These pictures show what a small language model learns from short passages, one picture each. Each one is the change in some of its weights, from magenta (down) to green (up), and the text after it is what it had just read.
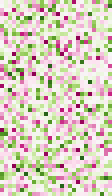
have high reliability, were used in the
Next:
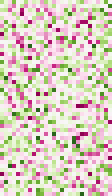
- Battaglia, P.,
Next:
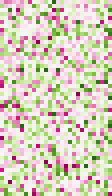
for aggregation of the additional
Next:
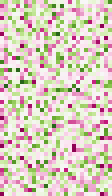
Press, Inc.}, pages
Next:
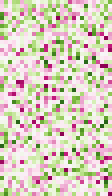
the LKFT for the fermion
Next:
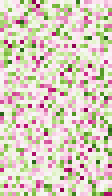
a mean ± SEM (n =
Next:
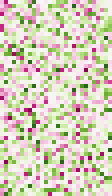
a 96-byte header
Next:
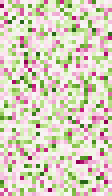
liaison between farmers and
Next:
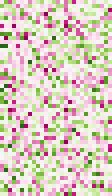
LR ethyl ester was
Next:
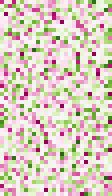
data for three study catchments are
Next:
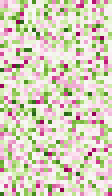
(possibly) a thermal
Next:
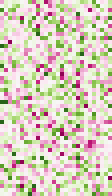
associated time scale for the short-term
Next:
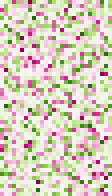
background information on the visioning process and
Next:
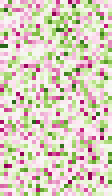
impact at low energies Interaction
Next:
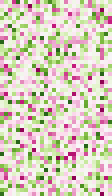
relevant to its instance. In the second
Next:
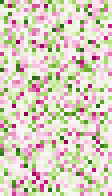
\bfseries Count \\
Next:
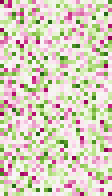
techniques can trap two atoms at
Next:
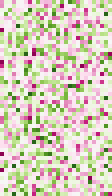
of competing interest The authors
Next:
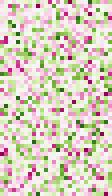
transmission for this latter case, by
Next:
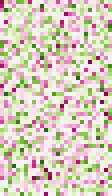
the rotational degrees of
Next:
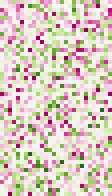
LiH is an ionic system,
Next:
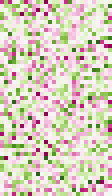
NJII Rice after wheat
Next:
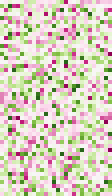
granulated was suggested. The aim
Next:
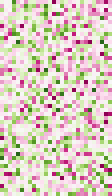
this physical condition, the corresponding partition function
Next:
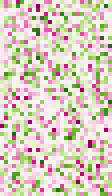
typical keyword-based scheme is provided
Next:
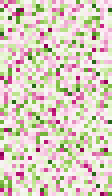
about GPT-3.5 class
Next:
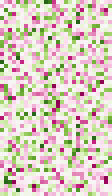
predominantly Sb1
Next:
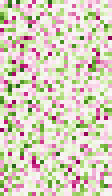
aimed to determine the level of
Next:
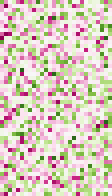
infrastructures to accomplish
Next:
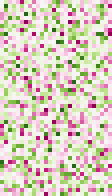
\chi] := \pmatrix{
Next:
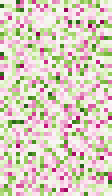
is rejected, implying that the
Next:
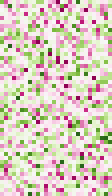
with stakeholders, including
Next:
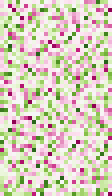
capacity of the territory.
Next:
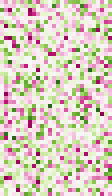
and practical considerations with regards to
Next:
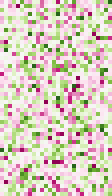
right, there are three possible cases: In
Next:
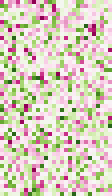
\int d^dx ~
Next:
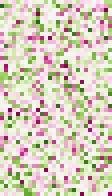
$\sigma = 0.25$ and open
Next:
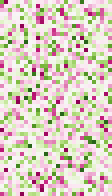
scattering experiments to study the room temperature heat
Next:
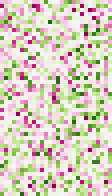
decreased job satisfaction amongst
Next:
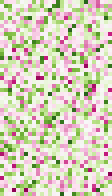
\bottomrule \end{tabular}
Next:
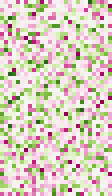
components of unknown amplitude, which
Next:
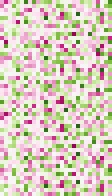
digital information, partly due to its
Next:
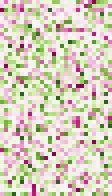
from the annihilation of
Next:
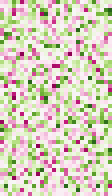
interlayer resistance. Fig. 6
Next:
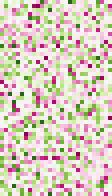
maximum \cite{gamm1}.
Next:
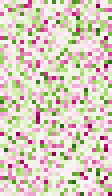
the mentioned RFI issue,
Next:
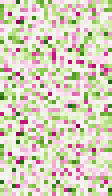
in Europe in the 18th
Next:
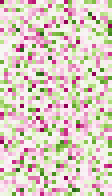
by fluctuations in world oil prices
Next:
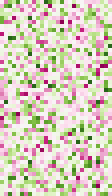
benefit performance seemed to have been
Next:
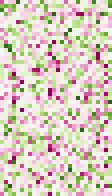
grow in time, while solutions with
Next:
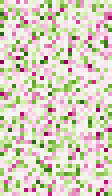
his assumptions on implicit and
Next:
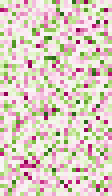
agreements It is not a simple task to
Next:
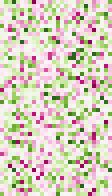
On the other hand, the commonly
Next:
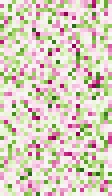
seasonality, plus
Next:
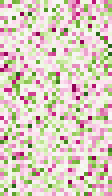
as the dominant energy condition holds,
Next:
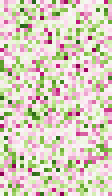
result with a skill of 0.3
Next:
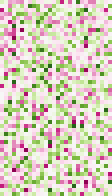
foundations of the \sne
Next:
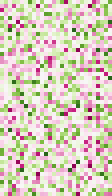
They also found that regions with the highest local
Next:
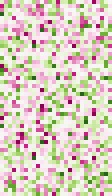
then distribute the questionnaire to the
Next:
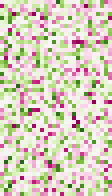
diameter, resulting in higher stress
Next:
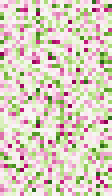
affiliation and" pro-family"
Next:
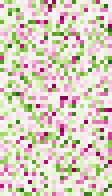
on culture, lifestyle,
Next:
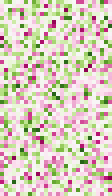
listening is the process of not only
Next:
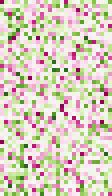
of holes from Si to
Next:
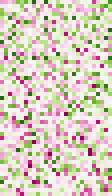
of nearly passive elements with
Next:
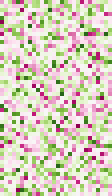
in risky behaviors, the mice
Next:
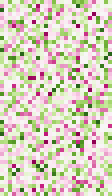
Secondary School in Shumen
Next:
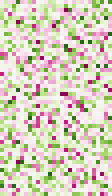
in determining the expansion ratio and the
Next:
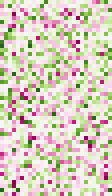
the recorded signals. For such
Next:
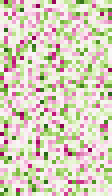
different line styles) in the models
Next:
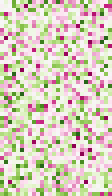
the corps of judges,
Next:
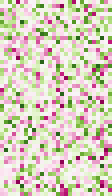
target classes (intervention
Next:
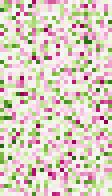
produced lower MAV values and peak
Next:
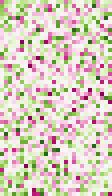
of each address to be subsequently
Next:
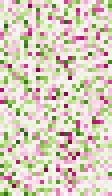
particle so that the incoming and
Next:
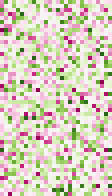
pump-probe field is illustrated
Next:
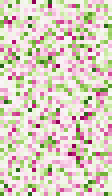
computed in the following way:
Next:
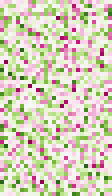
the degree of oxidation from our
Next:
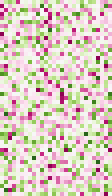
another while minimizing total cost. It
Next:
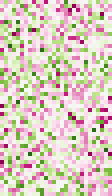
the (2,2) action we used
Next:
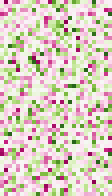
% of reproducibility is calculated based on
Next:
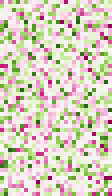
item that can be directly utilized for
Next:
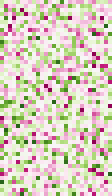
explicitly on $\Rvec$ due to
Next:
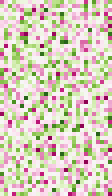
the welding torch, when
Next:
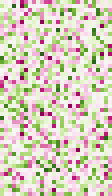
of IEES configuration. 7.
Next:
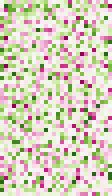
\end{eqnarray} $\rho$ can
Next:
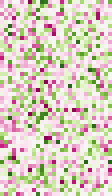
to fertile agricultural lands.
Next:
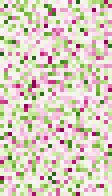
implies \begin{equation} \eta<
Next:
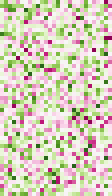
\end{align} Since we can
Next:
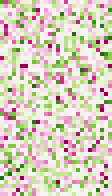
are dependent and incomplete
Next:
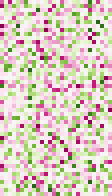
coincidence number axis;
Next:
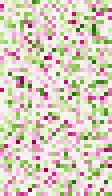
150 kHz Same-type
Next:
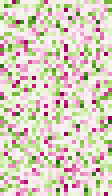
calibration and beam uncertainties in the
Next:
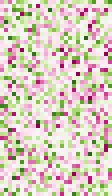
previous claim, we know that with probability
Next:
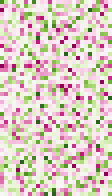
subsystems need {\it not},
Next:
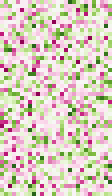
rounds until they reach a
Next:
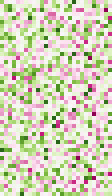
\end{figure} % For a
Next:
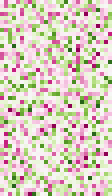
exhibit ``attractor solutions''
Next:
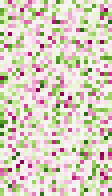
forces. The SSR reform
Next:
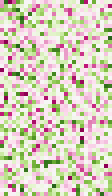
work as an electric field or voltage
